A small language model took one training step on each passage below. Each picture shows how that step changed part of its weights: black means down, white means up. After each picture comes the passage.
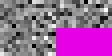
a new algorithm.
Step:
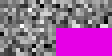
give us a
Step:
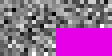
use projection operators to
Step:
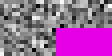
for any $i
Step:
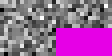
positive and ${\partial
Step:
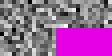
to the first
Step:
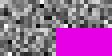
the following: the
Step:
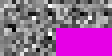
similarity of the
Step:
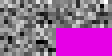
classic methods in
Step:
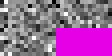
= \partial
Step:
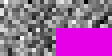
lemma. \medskip
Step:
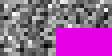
and defined,
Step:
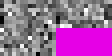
\qquad E$
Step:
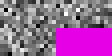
factor [11]
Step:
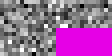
duration by
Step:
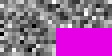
B$ is
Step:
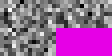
non-negative should
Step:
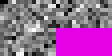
it seems as
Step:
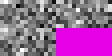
example 1, the
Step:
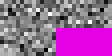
line. It is
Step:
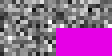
the optical density
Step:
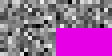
the outer
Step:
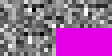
the duality group
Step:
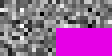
indeed different from
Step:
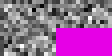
$A$ to
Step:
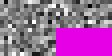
& \checkmark
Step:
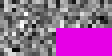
solved for the
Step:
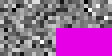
have common gauge
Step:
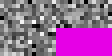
later proved to
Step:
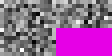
second part introduces
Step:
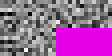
enabling the
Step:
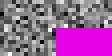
at the time of
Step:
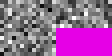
Y$ be the
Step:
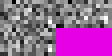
the given mass
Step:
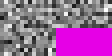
1 as the size
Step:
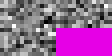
backgrounds. One
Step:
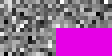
field of population
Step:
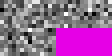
are successful
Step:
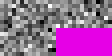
noise levels of
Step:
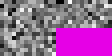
as it seems
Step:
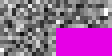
properties of a
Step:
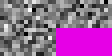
the rank basis,
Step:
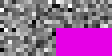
gives \beq
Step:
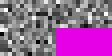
Center for
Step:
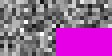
parts of
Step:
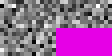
Thus, we complete
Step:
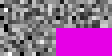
is inversely
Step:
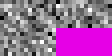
$r \in
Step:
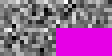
regular classical limit,
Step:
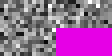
and only include
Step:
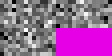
then define the diagonal
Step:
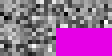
for the phase
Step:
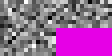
i\}$, where
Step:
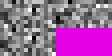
the `round
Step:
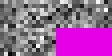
our formalism,
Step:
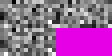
the error rate of
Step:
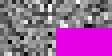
blue line for the
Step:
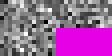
is slotted
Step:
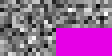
exists a finite set
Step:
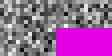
of the kernel of
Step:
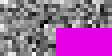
discussions. We
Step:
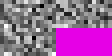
the removal of
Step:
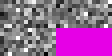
the neutron star
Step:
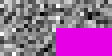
of test problems.
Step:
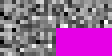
for the range
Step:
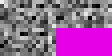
a Fermi
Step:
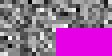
to the left across
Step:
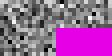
derivative on the
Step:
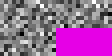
other members
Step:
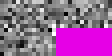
this configuration as the
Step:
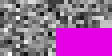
is at the
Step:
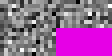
comptage est
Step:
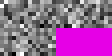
even further,
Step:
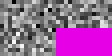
is not possible to
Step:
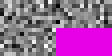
of SPDE
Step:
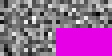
latent samples
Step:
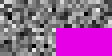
this, a
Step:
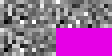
radiation formula)
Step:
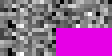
investigate whether
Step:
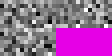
give us the relative
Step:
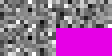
the ionizing
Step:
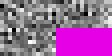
3D computational
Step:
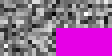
we introduce a new
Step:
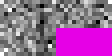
Green function are
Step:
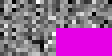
for solving full
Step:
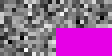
denote the matrices of
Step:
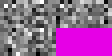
not depend on
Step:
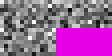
methods like neural
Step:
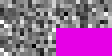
Data up to
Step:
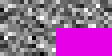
$\epsilon$. In
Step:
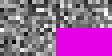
to geometrical
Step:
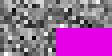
current through the
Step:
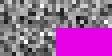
weak-star in
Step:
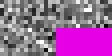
of occurrence
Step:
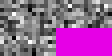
seen to replace
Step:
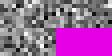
have each 44
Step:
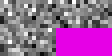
f \vert
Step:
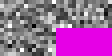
A$ for each
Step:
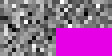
such that, for
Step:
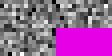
and (iv)
